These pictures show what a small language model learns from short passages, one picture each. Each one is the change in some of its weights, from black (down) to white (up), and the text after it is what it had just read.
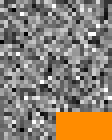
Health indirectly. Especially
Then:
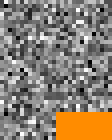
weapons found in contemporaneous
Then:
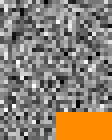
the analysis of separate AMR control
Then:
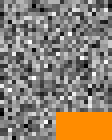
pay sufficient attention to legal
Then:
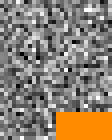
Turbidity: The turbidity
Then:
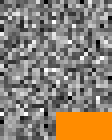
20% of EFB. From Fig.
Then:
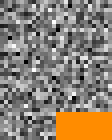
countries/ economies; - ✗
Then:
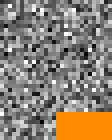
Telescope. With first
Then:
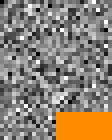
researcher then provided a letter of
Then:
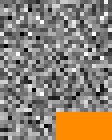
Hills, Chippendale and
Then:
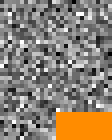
routine blood tests were
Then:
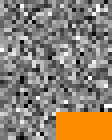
the original resources, and the continued
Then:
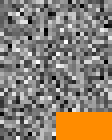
value of the 25.6 million
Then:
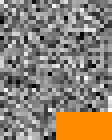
success of any organization because it determines the rate
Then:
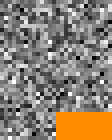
the group of hemorrhagic
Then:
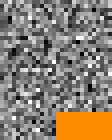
In the realm of forthcoming
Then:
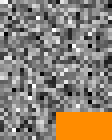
linear regression performs well even on
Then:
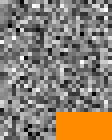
processes whereby neural circuits
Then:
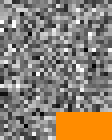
the control architecture to the point of
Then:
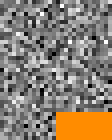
an outlook of humanity and to be
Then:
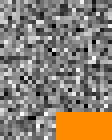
based on operating conditions while the system is
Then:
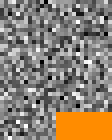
*Quaternary Research in
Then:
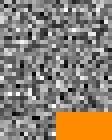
of the disease, the severity of the
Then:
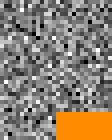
will get a new NET_ID.
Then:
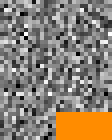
in the joints. Its
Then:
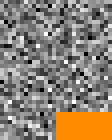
processes of making dishonest and
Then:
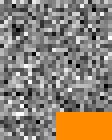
I would like to thank the authors for
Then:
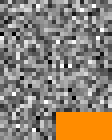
In this article, we present a novel
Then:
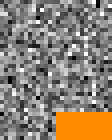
M number of groups will scan all the K number
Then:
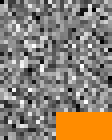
backgrounds, they essentially had
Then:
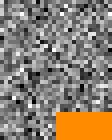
bioactive molecule driving
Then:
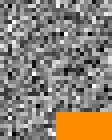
utilizing the other hand. The gap
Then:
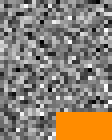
of the Mongolian general corpus.
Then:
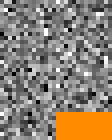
is ~25% and stroke
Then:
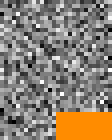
municipalities using mortality data
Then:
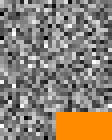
has seen the need to modify the
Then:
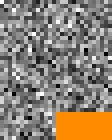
the solution of 100mm maximum
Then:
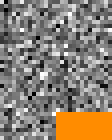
evaluating FDOF regarding its
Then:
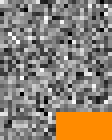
province of Santo Domingo de
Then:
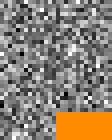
ions. However, they have not been
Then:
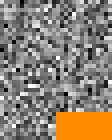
to each of the subcomponents and a
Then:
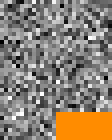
that provided them, are close to
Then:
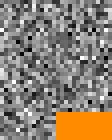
attribute the Moon's apparent
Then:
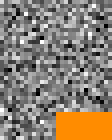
development of models for the exchange of science
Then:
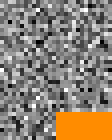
contributing particularly to respiratory problems.
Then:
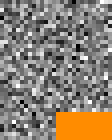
5A) and the cells lost their
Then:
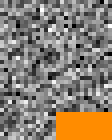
based on a conventional extrinsic
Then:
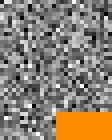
student. The following operations are to be
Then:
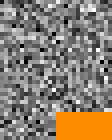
"Urbanicity (%)",
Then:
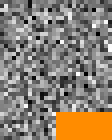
local councils leading to a
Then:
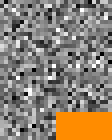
of anxiety disorder have led
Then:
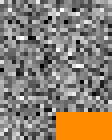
the capacity accumulated, in the
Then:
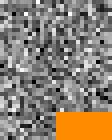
this time with the CentOS 5.1
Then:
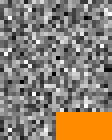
treatment method Table 1. Mechanical properties of
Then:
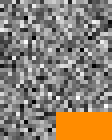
as aware application will have the potential to follow
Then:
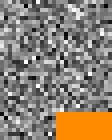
eliminations, motility, and
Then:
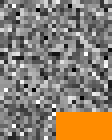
width, the maximum RMSE
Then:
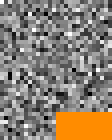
attention should be paid to the
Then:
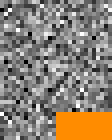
8. In-vitro drug
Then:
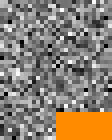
companies. The paper is divided into
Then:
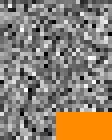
they include Riemann geometry in a
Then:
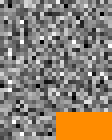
et al., 2017; Perreault
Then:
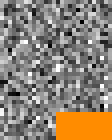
Plateau states. Proximate analysis
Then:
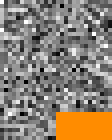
that symptoms can be recorded
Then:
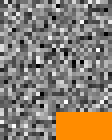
base rate or risk-free rate, a
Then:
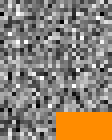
on the 3rd day after the
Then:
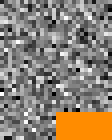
and one-size-fits-all
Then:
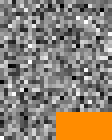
Yıl University, Van,
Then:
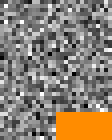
Setton, Hild 2004:
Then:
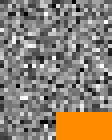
potentiometrically in different ratios of
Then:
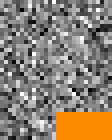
sa financial literacy natuto po
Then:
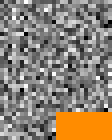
context, a useful challenge is to
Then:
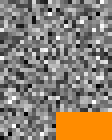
4. Serious errors in the
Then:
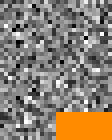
Whatman No. 1 filter
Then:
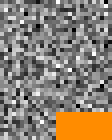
carry out professional activities in new conditions.
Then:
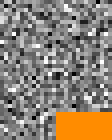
of these factors makes the generation of the
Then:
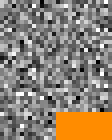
world. Therefore, scientific community has
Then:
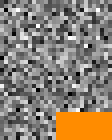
For a client who remains unsure
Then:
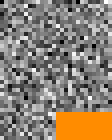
and ancient structural remains
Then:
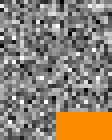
5-10 ms. This requirement is not
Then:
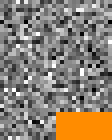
In this chapter the specific services that will be
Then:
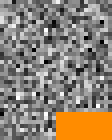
non-physical assets, construction
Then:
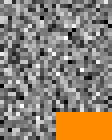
selected from the database to represent the
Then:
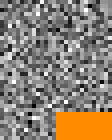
keeping in mind too many
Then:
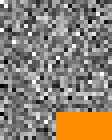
KNOWLEDGE ON
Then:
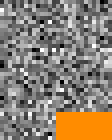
classical loudspeaker identification
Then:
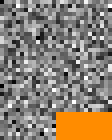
(without using piecewise
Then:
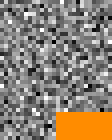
6. Rysunki Rys. 1
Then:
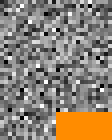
and efficient collaborative training, its global
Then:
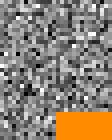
The instrument in this research study was an
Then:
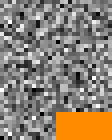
of the three options without typographical resources
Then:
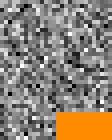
and to localize within these frames, the area
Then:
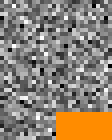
‘temperatures’ of the data
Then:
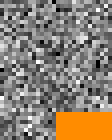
of human resource development (HRD) practices
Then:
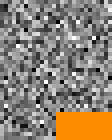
The design of the waste heat recovery
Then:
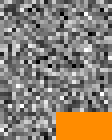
at the time, VSL provided
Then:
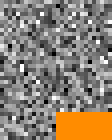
only 26% of victims.
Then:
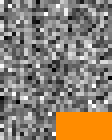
values of the adjacency matrix
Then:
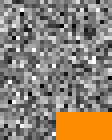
the occurrence and consequences of the
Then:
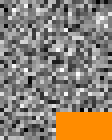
the Lifshitz theory of van
